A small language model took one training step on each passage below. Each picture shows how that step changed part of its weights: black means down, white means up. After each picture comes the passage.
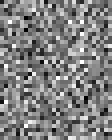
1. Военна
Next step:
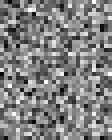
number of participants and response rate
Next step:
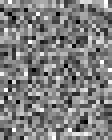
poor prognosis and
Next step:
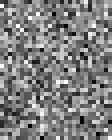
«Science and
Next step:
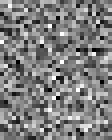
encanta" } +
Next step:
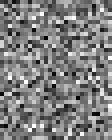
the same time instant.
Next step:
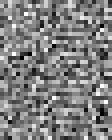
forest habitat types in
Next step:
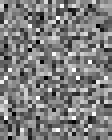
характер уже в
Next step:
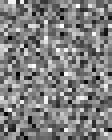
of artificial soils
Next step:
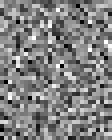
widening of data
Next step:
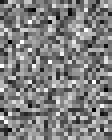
Faculty of
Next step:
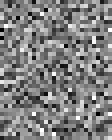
the works, the perspective of
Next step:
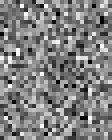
ekuakua re
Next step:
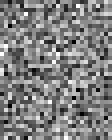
olarak, âşık
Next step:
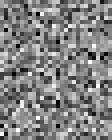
рублей в
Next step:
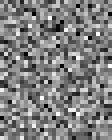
i Europa Ett
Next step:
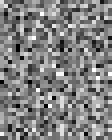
difficulties of patients in
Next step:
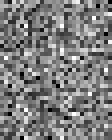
HIC UTI FOR...
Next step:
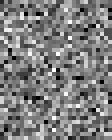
de energie electrică la
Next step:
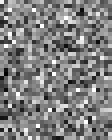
de aproximadamente
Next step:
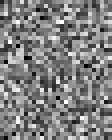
sense temperature variations. The
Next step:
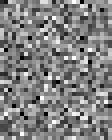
sua eficácia.
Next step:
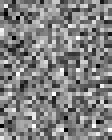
purpose of this is to get
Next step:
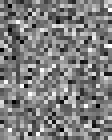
and significant effect on stock
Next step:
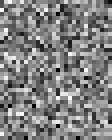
τα μέλη
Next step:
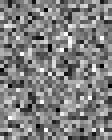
the various issues regarding black
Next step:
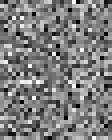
Fig.2). Table
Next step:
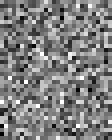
prolonged separation
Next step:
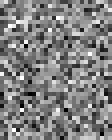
you know, Gijs
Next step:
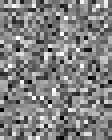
desgarrador su
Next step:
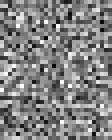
the urban middle class
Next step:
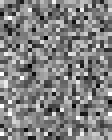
the effect of something
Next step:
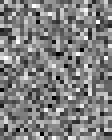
Para o levantamento
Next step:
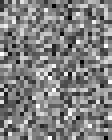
engage in adaptive work
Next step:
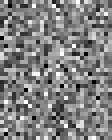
Mérida provienen
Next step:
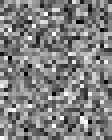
comunidades de aprendizaje y
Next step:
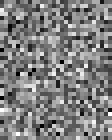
firsts steps in this research
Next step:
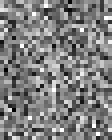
advisable to take into
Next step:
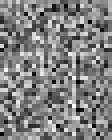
study including average age of 27
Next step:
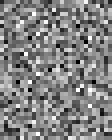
impresso que será
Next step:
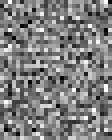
cadrul lor au
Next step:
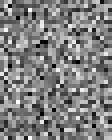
alternative node management in
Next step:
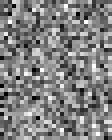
academic achievement. These findings
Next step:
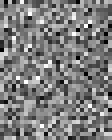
in enhancing subjective
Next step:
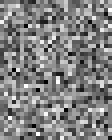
in dealing with them.
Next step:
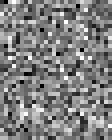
conceptos y leyes
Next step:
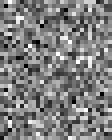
fim, entre as pessoas
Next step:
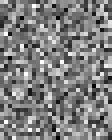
it remains difficult to
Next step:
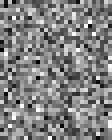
more likely. Subjective
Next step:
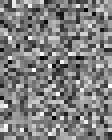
algorithm has been compared with the
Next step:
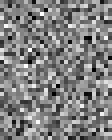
the policy is not as well
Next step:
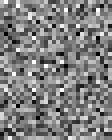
va boshqalar).
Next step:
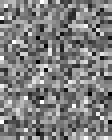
2003 flood event demonstrate
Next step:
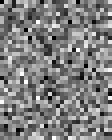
Voraussetzung an
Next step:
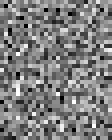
line connecting the ball
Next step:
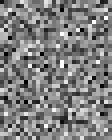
**Urbanismo no
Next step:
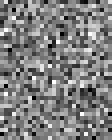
The first Inter-University
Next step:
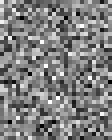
differentiation in the soft
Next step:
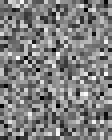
podem enfrentar
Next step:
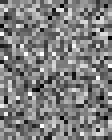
Data Curation,
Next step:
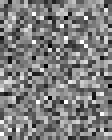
the *i*th
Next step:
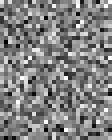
issue of the most complete
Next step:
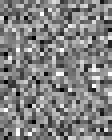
students and employees of the
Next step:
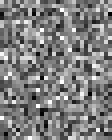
Uzbekistan Resume. The
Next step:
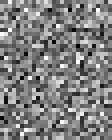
shakllarini joriy etish,
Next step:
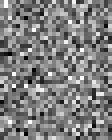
2. In the department
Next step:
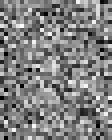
belgilangan maqsad va
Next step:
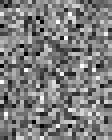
progress and compute indices
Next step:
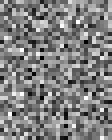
on resilience to natural
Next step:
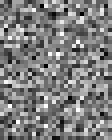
the colloid particle
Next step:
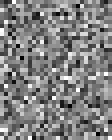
social sciences*, 3
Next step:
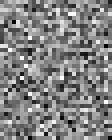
bodies in Europe,
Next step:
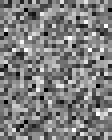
assessment, competitions,
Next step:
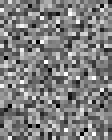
процентов мирового
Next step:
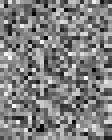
the research area chose
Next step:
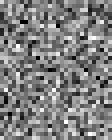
conforme a ese
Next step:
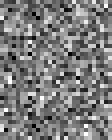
and direct outreach was
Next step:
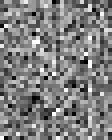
e.g. when a
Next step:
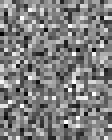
Simultaneous equation
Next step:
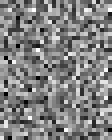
improvement of reading techniques,
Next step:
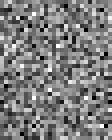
to promote health on an individual
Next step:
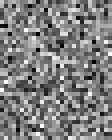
drunk driving. -
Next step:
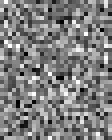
of local clothing brands
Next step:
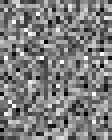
prominent Romanian
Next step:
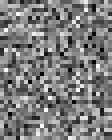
entorpecentes, o
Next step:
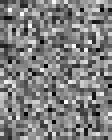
the robot during the
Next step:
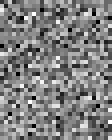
appeal filed with the
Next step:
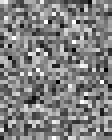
satellite images need
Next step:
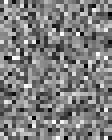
Item %Supp
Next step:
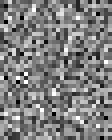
can confirm exemption under
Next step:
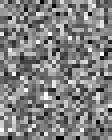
mahsulotlar shaklini
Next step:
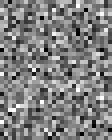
odds with important trade
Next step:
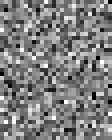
into three: the central image
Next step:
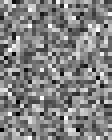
genetic approaches offer promising
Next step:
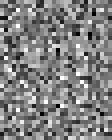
todas as etapas
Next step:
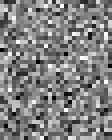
emerging countries (as frequently
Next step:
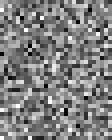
proposals. First section
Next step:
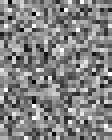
accounts for around
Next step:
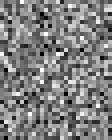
civil society are dependent,
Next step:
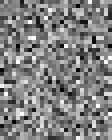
of the pulses while
